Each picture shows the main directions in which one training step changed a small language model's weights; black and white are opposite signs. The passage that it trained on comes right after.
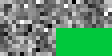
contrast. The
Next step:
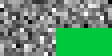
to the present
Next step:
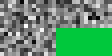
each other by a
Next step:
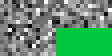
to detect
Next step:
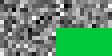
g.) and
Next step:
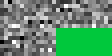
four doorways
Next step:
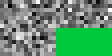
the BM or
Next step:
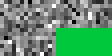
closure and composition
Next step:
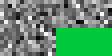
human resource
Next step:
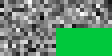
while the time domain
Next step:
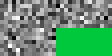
the birds'
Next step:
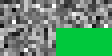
can be changed
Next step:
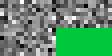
in Spanish
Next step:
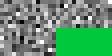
particular, in
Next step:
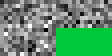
feature. In
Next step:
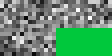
the study area is
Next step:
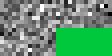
on visual
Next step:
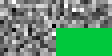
remains open even in
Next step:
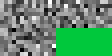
impedance module
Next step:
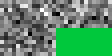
interpretaciones de
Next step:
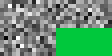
high value is almost
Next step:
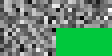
the inclusion
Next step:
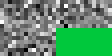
на пути
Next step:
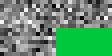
the plot of
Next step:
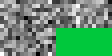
of elements of
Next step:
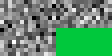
языки в
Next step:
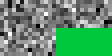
para que situação
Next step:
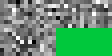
failure at
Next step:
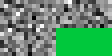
Additionally, one
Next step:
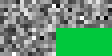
the valences of
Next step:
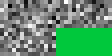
versus the
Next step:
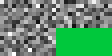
es ayudar
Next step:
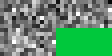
layers in
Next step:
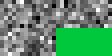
we want to consider
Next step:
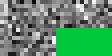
proxies as
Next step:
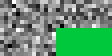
are stored in
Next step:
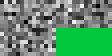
addresses the
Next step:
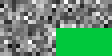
the psychological and
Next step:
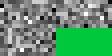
to the particle distribution
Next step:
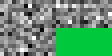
made easier by
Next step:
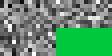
на развитие
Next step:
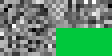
words, the
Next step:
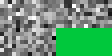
acts in the
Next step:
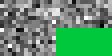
drip irrigation
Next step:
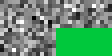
media sector, who
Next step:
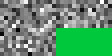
distance between the
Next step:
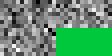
two approaches in terms
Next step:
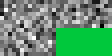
generated by $\{
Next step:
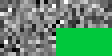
з цією
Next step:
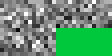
$C$ an
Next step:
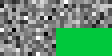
the model have different
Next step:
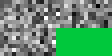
over $k$.
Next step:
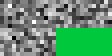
Lagrange form of
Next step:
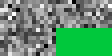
corresponding null pair as
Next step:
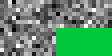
pollution primarily due
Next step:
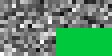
dari apa
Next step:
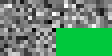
que deve ser
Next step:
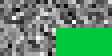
application resource
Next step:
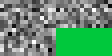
random variables with
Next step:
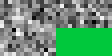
B \in
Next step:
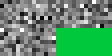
analyze the features
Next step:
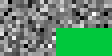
the IRAT
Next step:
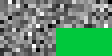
1$, since
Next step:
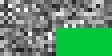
especially for environment with
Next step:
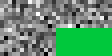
unit disk,
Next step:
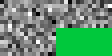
Children with
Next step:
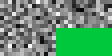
nativo na
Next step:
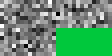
when the path of
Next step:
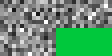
Islands Region
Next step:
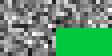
to design $\Delta
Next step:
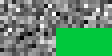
visual content is
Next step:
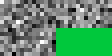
database management
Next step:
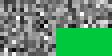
North compared to
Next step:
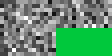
of the form
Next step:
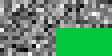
see this, note
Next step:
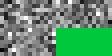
of graph property
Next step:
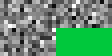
et al.
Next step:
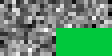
as follows.
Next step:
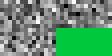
le monde
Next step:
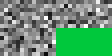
natural unitary representations
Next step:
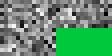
discrete $\mathbf
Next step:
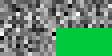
order to obtain the
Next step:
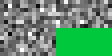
unbounded by
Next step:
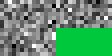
the transfer and
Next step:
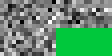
exists a distribution
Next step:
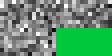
was tried to
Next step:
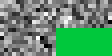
of $\Omega$
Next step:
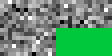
devam eden
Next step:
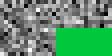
analysis. To estimate
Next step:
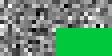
achieving the European
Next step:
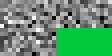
research includes calculations
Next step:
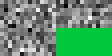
более лет.
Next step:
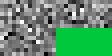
Furthermore, if
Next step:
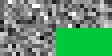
choose to: -
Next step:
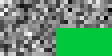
the pure PP
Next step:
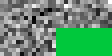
disease is a
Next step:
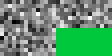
violates the condition
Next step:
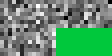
for an illustration
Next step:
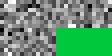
на общей
